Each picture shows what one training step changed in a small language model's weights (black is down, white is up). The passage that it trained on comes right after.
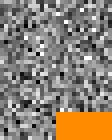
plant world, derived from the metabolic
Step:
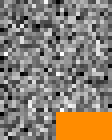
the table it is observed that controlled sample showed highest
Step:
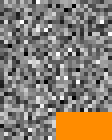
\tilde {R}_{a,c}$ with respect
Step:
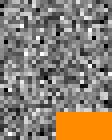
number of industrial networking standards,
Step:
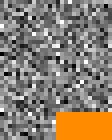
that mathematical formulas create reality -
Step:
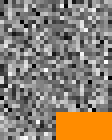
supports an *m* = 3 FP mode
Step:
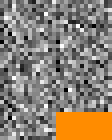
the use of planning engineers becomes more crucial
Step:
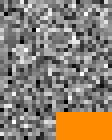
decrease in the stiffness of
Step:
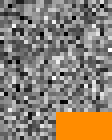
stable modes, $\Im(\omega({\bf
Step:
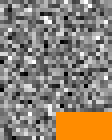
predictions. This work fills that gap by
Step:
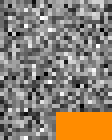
defined energies. The numerical method uses an analytic
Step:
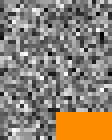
M, Sørensen SD and
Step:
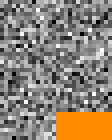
shows the result of inverting these measurements to
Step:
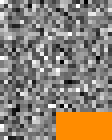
to reclaim the right to authorship of
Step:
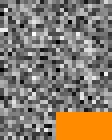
of the photodiode when illuminated by
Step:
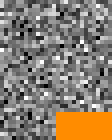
better than \textbf{TE}: In
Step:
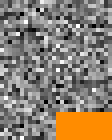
the calculations with~\textsc{QE} we
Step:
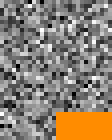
Examination Process on Mitigation |
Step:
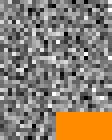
KS binaries. We find a much
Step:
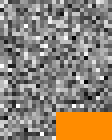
lack of certain nutrients. Therefore, this
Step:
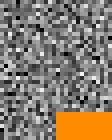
high probability to connect with other nodes in that
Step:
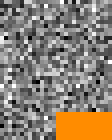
at LEP and in $\pp$ at the
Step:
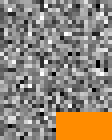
to be done is to express the result in terms
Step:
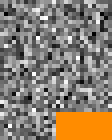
purify the environment, particularly filthy
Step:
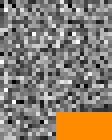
of four linac sections. The
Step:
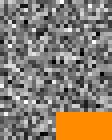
of nuclei, anisotropic
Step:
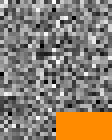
engagement. Adapting to different learning styles
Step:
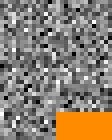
hypothesis H_{a2} .
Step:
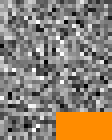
to Omy17. They modulate multiple
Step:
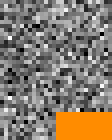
a long-lived quantum memory. In
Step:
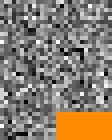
of two parallel identical sections, each section
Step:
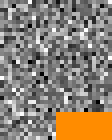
Fig.~\ref{skymap} shows the
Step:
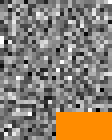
To create the Challenge Files we made
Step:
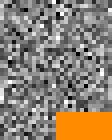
is consistent with its ideals and aspirations.
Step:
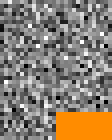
as "very satisfactory," and grade level
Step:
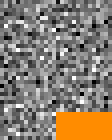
marked with bold blue dots at their estimated
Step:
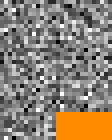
of metal–nitrosyl chemical
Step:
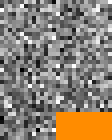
Although the unit-modulus constraints in
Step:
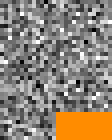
Mentor and to obey him means to
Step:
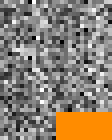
effect. 1 Introduction From literature data, natural gas
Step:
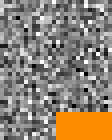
We observe that most file types in the
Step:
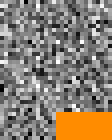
for higher temperatures from 293 K to 750 K
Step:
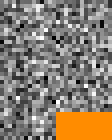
and *check* zones are
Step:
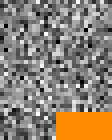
East), Allan, Jordan ²
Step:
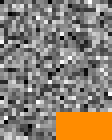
In perturbation-response studies, by
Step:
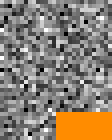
ethics, politics and economics,
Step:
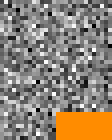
*International Journal of Solids and
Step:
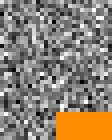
considered the non-resistive limit. We
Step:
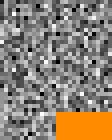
Kocharethi depicts the
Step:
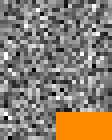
degree from different universities of India.
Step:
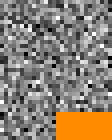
the Annual family income range of
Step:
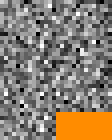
Sai Jayanth Gupta⁴
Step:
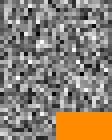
at 500 nm at a time t after
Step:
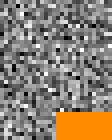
the OSI include the MIT and BSD
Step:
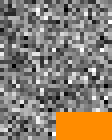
will be available through the SIOS data access point
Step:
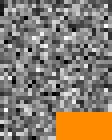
autophagy cause several harmful
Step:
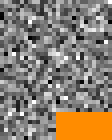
Hebert, L. E., Yan,
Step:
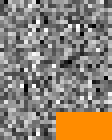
the branes, we can construct the bulk
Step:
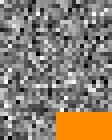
$s$ as the total entropy density of the two
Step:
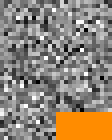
the manubrium of the malleus was
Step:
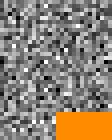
Psychoanalytic and enlightenment
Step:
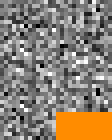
the loop lifetime is \begin{align}
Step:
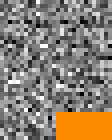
complete my master degree and not dissappoint
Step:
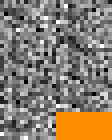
theoretical counterpart to the scanning
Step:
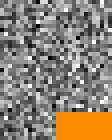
to fill the gaps in understanding abstract
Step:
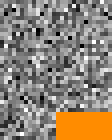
volatility decreases as the number of
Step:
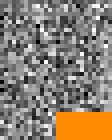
with stochastic depth", which gives the
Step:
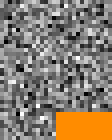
rational point (base) on an
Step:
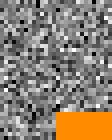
local electronic structure and induces a net
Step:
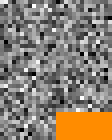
of the symbols meanings, but according to
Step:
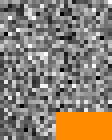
tuning of Spark configuration and the cluster mode includes
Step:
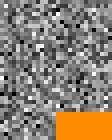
for ECOWAS Region Source:
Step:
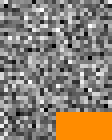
needs of the various Pilots and can
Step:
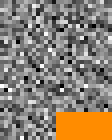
the typical Na-Al correlation of
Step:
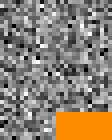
weak, and if potential selection biases tend to
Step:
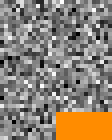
from required drugs which is to be used
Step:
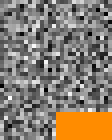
As was noted, $\chi_{\rm top}$
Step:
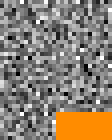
be unique. We can however, show that there
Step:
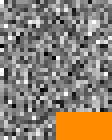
(n=384). No. Knowledge
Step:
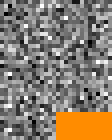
clustering measurements on the extremely large
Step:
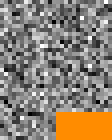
are responsible for anti-microbial activities
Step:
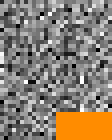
summer 2018. A preliminary assessment of machine
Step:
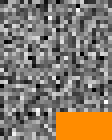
assembled into 1D chains via
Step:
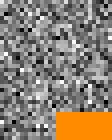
Fe centers. These features, as already been
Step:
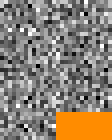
are the number of histories and path length,
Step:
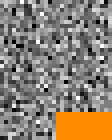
them, in another word the relation is structureless
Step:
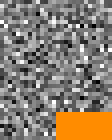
the most widespread mobile communication technology
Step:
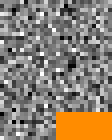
couplings to appear in the long distance limit.}
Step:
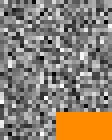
equations at this order reduce to the equations of motion in
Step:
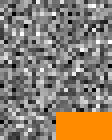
and determine the homogeneity or otherwise of the
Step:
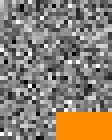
case of sexual sadism and reviews
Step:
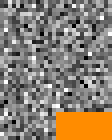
secondary ligand. This confirms the formation
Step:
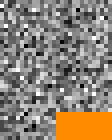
population generation phase) - **Students by
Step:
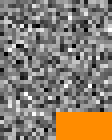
the source. We obtained its phase-averaged
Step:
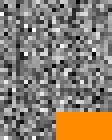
Hazardous Chemical Handling
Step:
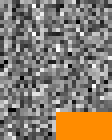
*et al.* (2023). With respect to the
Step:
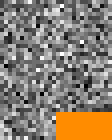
transit relaxation rates. The quantity $\lambda
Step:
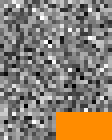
discussion. Let us now consider the parameter
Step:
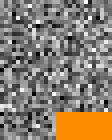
and conformational epitope prediction,
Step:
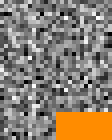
perception of Wakatobi, based on
